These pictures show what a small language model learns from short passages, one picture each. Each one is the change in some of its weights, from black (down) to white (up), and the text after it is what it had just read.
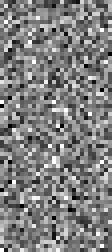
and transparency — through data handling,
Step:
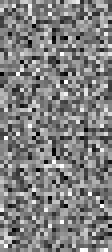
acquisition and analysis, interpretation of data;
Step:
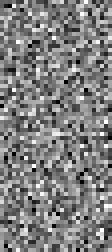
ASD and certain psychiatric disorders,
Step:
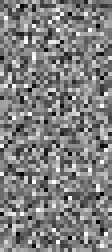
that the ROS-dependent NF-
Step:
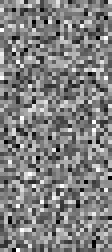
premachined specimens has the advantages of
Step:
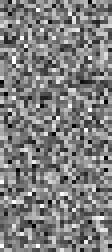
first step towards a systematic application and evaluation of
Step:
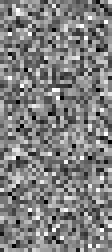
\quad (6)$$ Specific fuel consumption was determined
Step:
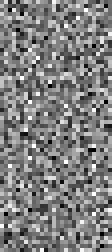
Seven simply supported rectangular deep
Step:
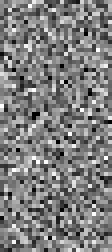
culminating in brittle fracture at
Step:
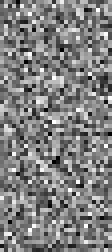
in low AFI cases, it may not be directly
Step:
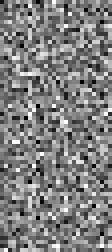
towards the disease. However most of them lacks knowledge on
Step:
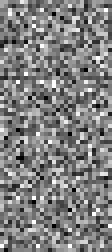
1981, examined the effect of rice seedling
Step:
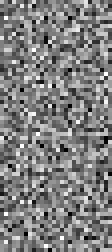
task, students work with a wide range of materials,
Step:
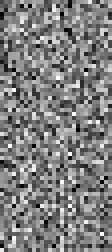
recorded 70.7% less nitrates, better
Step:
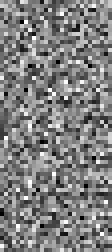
management, core elements of neoliberal
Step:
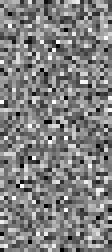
in cases where a given article was not available in full
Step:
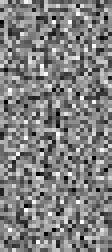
be recognized and awarded by the Local
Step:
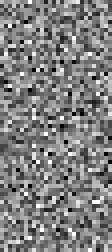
from the border satellite that received the particle
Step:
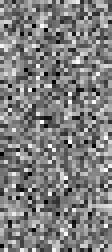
compared to the composite laminate with a
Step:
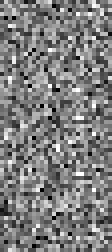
significant difference in disturbed glucose metabolism
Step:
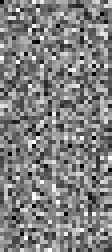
to the rest of the Giza plateau,
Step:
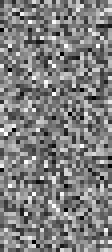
data. The modular and scalable architecture of the
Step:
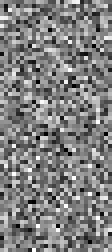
of calibration curve was assessed between the concentration
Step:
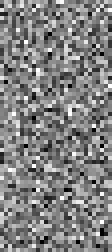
Often High 3. uses
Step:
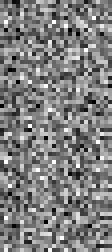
SITUATIONAL LEADERSHIP
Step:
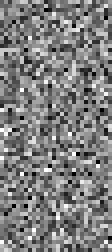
high-ability students taught with conventional and
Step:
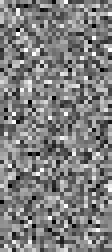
included in the definition of Maghreb since
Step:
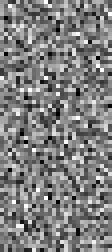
consumed dietary antioxidants have a vital
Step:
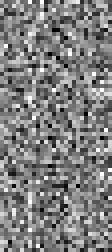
the basis of modeling the processes of supply and demand formation
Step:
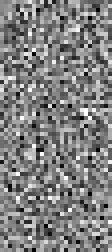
study underscores the importance of solar radiation
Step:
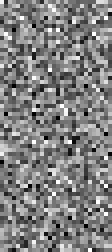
determining the weighting of these four portrayals
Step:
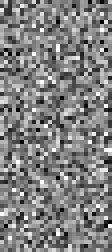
are beginning to take their steps down the knowledge management
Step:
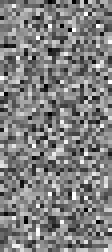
mandatory regulations versus self-regulatory
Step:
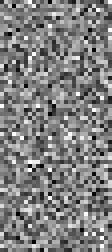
regulatory building energy requirements. Of this reason
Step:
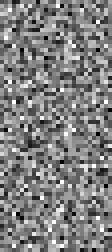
in three parts. The first report (labelled
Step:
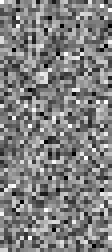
well as a number of other dramatic poems by
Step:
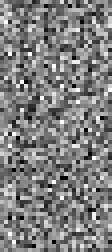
in food industry, medical and bioanalysis
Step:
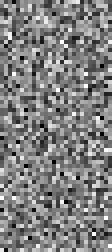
was not affected by the interface stiffness,
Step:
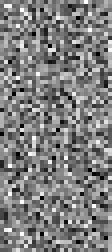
and the southern part of alluvium
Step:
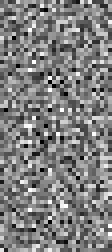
discussion. For the purposes of water supply, water
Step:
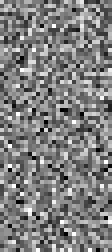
state regulation of the prices of medicines for
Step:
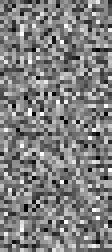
who we are: not only do we rely on
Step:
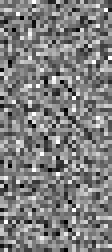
has a consecutive form and the function
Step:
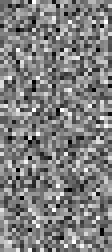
according to the formula (Sanderman et
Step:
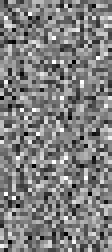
Application of GB increased shoot fresh
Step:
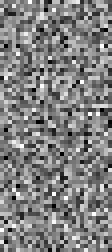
the main customer, which determines the need for
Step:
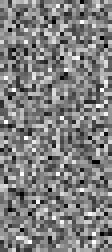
condition; c) unmodified coating after five
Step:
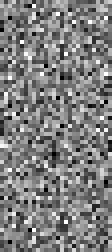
line with vertical from 34th lateral-line
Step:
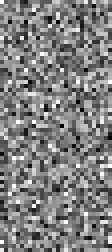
provide hardcopy documents for manual verification.
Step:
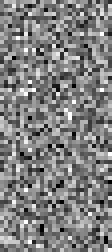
Where Y = represents the dependent variable (management
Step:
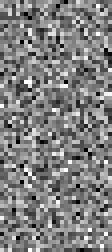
soil evaporation E_s (*sparse
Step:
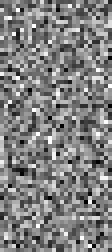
variable. To that end, we employ the
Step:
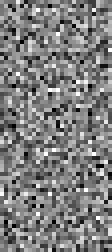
Biology Europe R= Report Contractual
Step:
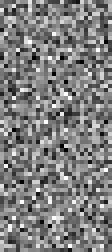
process of both media and technology. Hence, this approach
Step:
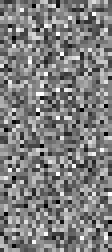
reactor was also modelled as
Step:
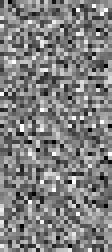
hold tanks until use. To avoid large
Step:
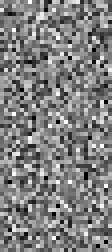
the fact that the error between the results from both equations
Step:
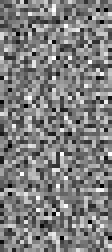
experiment involved 15 relatively healthy students of both sexes
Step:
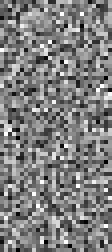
growth was lower when the heat treatment and
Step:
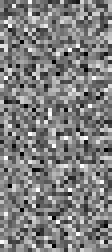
standards and targets. Consequently, the number and
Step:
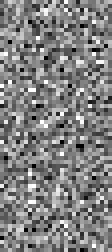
in personality development? 30 70 5 Have you
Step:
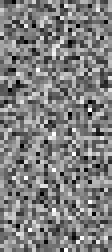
SARS was lower compared to patients without this complication
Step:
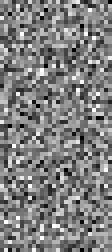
the energy of an alternating electric signal through the
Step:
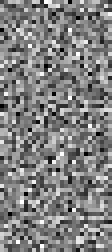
upgrades: - All components are now ready
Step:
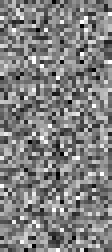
mean sojourn time is give by equation
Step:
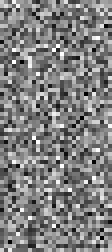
tool. Start the case inquiry Although
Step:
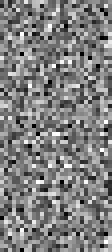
to fit with God's commands for the good
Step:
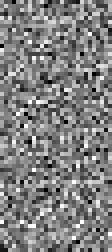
is differentiated by the effective industrial growth, its
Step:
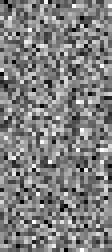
of extortion and fraud are committed by
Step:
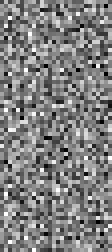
projects funded by the European Union under the
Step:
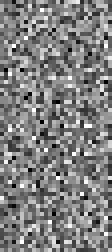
report is written by a partner and scientist
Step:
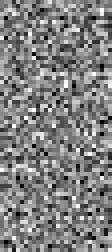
design thinking, displayed higher levels of engagement
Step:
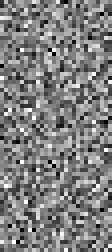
in irrigated paddies M.
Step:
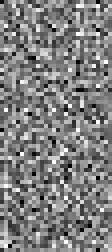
mixture of horse and cow manure.
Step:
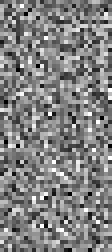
identifiers such as Digital Object
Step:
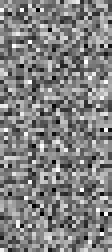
provide experimental analysis measuring the scaling performance of the proposed
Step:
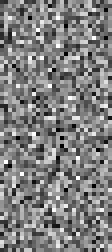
especially during summer. The domestic wheat production
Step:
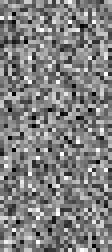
1990). Here is an example of contextual
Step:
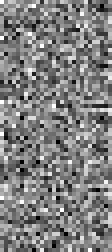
others has the added benefit of allowing you to meet
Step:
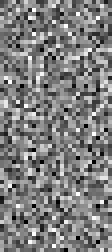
as well as the responses provided to citizens and
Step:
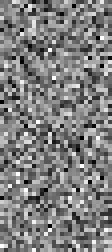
Health Profile (NHP), Sickness
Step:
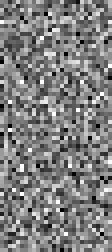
effect of the chaotic flow, individual stream
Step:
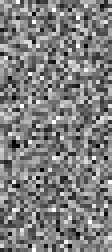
Requirement Depending on a certain context, such
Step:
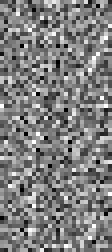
This situation clearly demonstrates substantial reserve
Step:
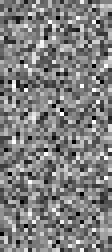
the higher side of moderate pollution that the indices
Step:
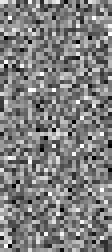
invasion and I'm forced
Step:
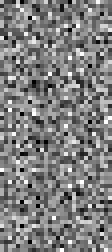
(SERVICES)*, vol.
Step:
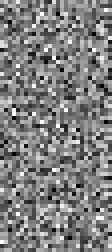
Control for Street Lights In the proposed
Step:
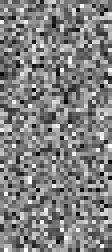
family size of 7 or more members use LAM.
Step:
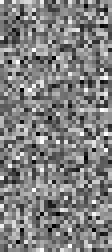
literature also supports greater participation based on the concept of
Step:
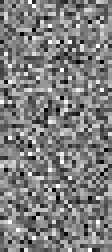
Investigation of 1T-HfTe₂
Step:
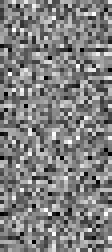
farmers who own private land. The research samples are
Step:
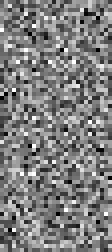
jam, fruit brandy;
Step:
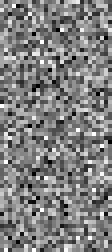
another, and the significance values ($p <
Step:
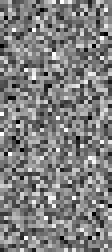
Shenedrey A, Ertracht
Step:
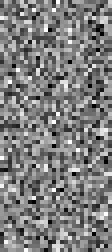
colour in *I. braminus*
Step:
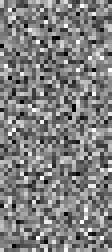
Deu and Santos da Silva
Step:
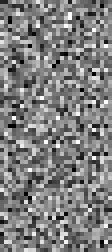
the *Pichia* genus (1003,
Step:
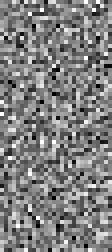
damage progression near the interlaminar
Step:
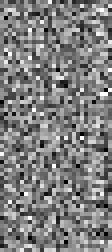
asked the experts. *The
